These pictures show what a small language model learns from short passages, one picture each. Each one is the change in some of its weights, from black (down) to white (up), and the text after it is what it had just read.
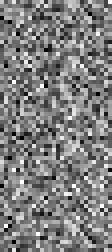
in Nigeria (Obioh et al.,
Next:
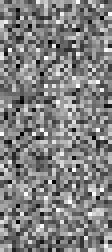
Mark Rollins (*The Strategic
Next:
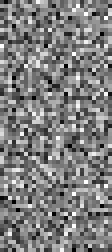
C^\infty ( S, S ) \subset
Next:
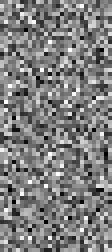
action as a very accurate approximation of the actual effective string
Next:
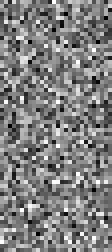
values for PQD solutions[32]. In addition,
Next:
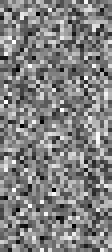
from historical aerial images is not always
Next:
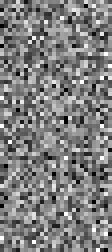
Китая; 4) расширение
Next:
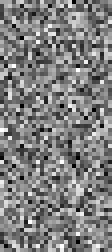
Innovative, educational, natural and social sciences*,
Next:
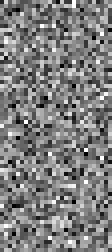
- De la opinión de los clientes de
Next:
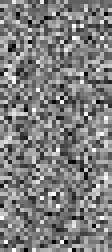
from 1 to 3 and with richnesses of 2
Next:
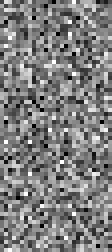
borrowed funds into productive activities that are
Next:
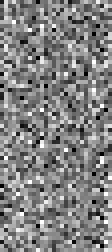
і контролінг сприяють
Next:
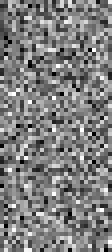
subyektni anglatadi.
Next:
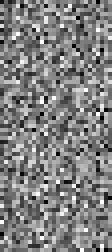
values are reported as accuracy (\%).}
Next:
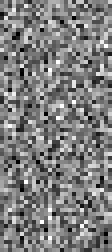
regardless of the temperature of the emitting plasma in the range
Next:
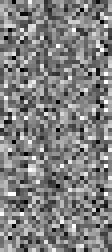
тадбирларни маҳалласида
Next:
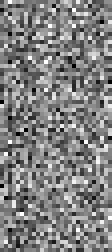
candidates for experimental studies of decoupled-state
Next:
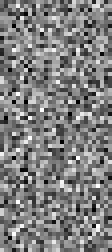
(see Fig.~\ref{fig:color_mag}).
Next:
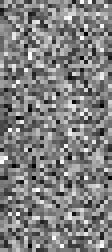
thousand-grain weight, and
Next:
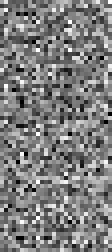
die Simulation von Verdunstung,
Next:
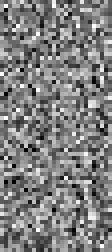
Nano- and Electronic Physics*, 8
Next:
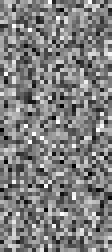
degree of reversibility of this mechanism depends on the stability
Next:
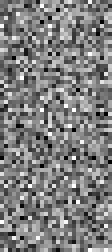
A third biplot (Fig. 9) takes into
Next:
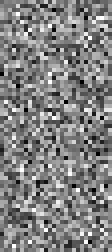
correlation between BMI, microcalcification, and
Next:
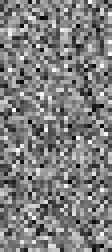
Denoting the dynamical $SU(N)$
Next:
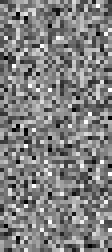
\pm 0.12$. In comparison the
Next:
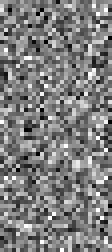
ЗОЗ рівень інфекційної
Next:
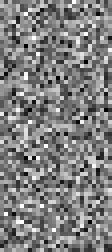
the bandwidth. With a one-dimensional
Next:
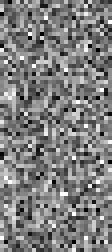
it has agreed are of vital importance for European
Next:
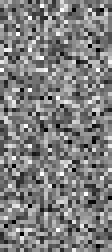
this study, five patients had AF, two of whom
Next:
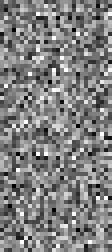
Earthquake Forces (In kN) Table
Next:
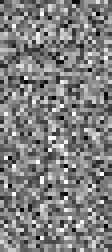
This is due to the fact that as real plant
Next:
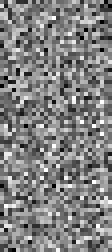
\textit{area of interest}, $\mathcal{I}$.
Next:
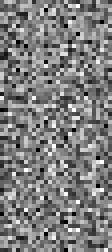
\end{equation} where the atomic operators
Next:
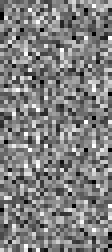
при МГУ им. М.В.
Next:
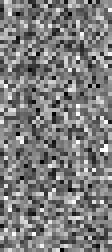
identification manual with keys, descriptions and
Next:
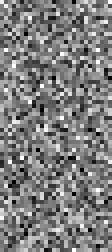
two strategies to approach this population having both very distinct implications
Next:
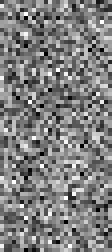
as the barrier becomes larger relative to
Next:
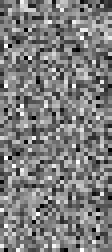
recent works have gained success due to the
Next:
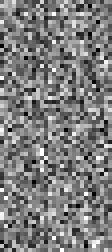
simple and easy to design, but clearly local; that is
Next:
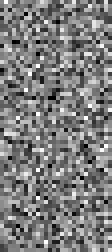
two theoretical examples of mass dimension one fermions: the Elko
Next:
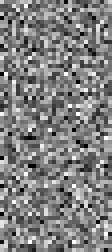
кўплаб ишлаб чиқарилган.
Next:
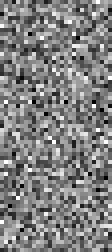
alternating optimization method JRSO for pFLASH
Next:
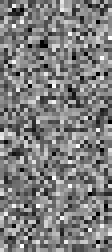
graph via matching method (student B)
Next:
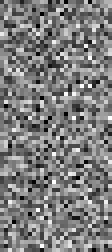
Literature and Philology, Università di
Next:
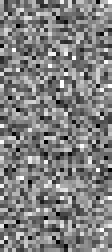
is then modulated accordingly to provide different values of the
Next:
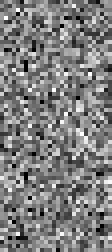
mechanisms, Therapeutic strategies, Mathematical
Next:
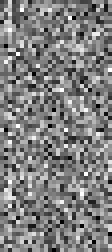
new research areas that advance their field. Yet,
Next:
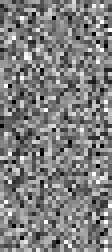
Д.С., Куликов А.В.,
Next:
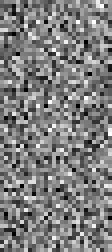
receptorului de surprindere a
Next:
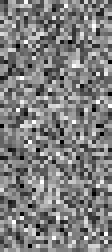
the product has $A=0$ and a dynamical
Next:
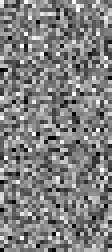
in Fig.~\ref{fig:rhoDefine}
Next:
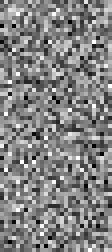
Investitsiyalar samaradorligini baholash
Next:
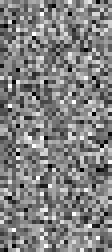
srcOp} to {\tt\small
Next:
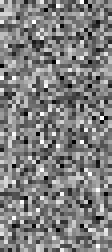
accurate for the case of strong interaction between the contacts,
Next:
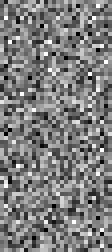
using macroscopic material cross sections, yields, and
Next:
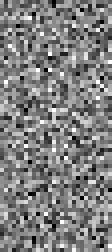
is of radially-directed, and so
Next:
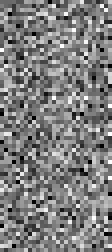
Distribuição granulométrica do
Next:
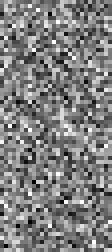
stresses the idea that one's personal opinions of
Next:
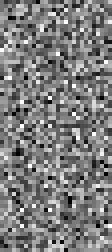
to the nonperturbative dynamics associated with
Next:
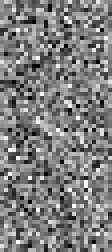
target system is small \cite{ullrich2003}.
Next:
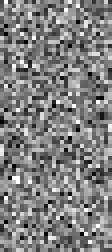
o'quvchi nutqiga, uni
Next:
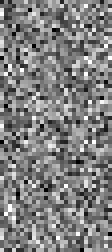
essential competencies. In 2024, 55% of
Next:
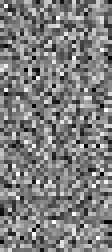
инструктора по физической
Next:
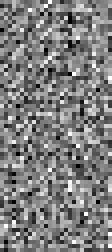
uso alternativo Del derecho. 3 ed.
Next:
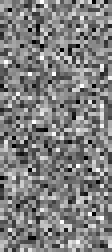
senatorial district, Kaduna
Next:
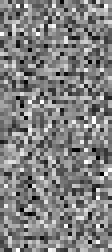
and dates of construction can be read on the time
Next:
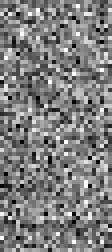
(\ref{fdd}) does not admit
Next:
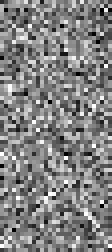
there is forcing from oscillator $l$ to
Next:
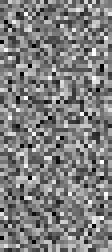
and the light source. The performance of the proposed setup
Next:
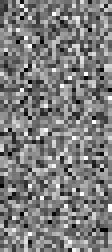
muhokama qilish. Tadqiqot
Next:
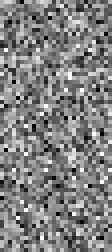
further undermine OpenCL's portability, as
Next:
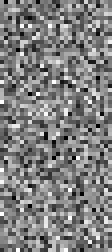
classification could be achieved with around 92.98%
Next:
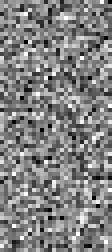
work. Complicated and dynamic Spectrum
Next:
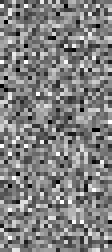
angle 20° and 25° and orientation axis such as
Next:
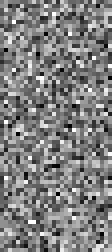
guarantee consistency with the helicity selection
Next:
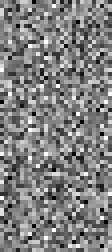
Болаларга ва катталарга
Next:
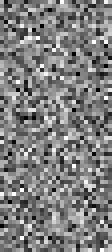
7 months. In six (42.85%) patients a
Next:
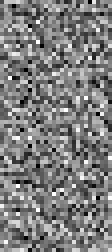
penelitian ini yaitu mengungkap
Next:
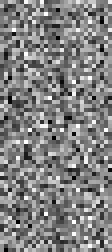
($\nabla \cdot \vb{v} >
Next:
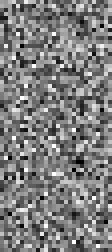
no research on these assessment documents. Therefore, this research
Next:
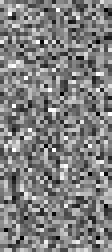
is noteworthy that the data were obtained by
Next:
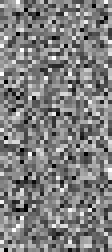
sido semelhante entre as condições, com
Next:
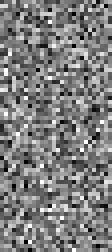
and emergent behaviour of both classical and quantum systems
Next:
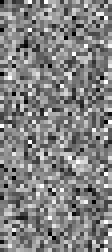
судової палати Касаційного
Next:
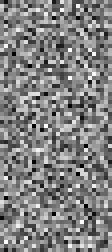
serve for orientation. Figs.
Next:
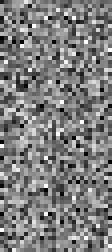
не следует осложнять другими
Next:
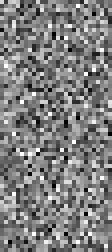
nations seek to leverage their respective strengths in
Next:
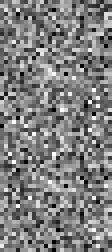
condition at specific finite element node, cannot guarantee
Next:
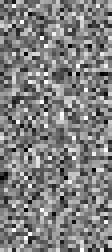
института. (Узбекистан).
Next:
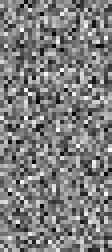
a less significant relationship with the LST. The
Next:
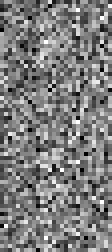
Juan de Coloma, cuando se
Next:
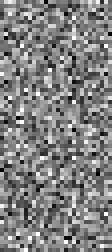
brain ($d \sim 25 \delta$) being
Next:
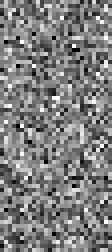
Managing Urban Stormwater Quality in
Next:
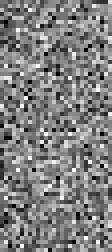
(see e.g. \cite{BS})
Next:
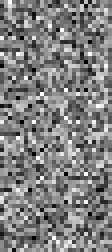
aging infrastructure, urbanization, and
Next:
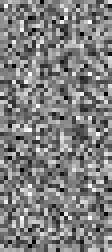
but interestingly it also fulfils a second objective
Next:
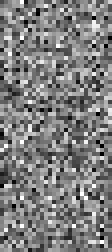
Andrea Bianchi & Anne Peters
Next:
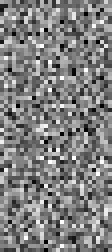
From a {\it constrained} perspective
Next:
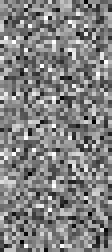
slower afterwards. This observation is in good
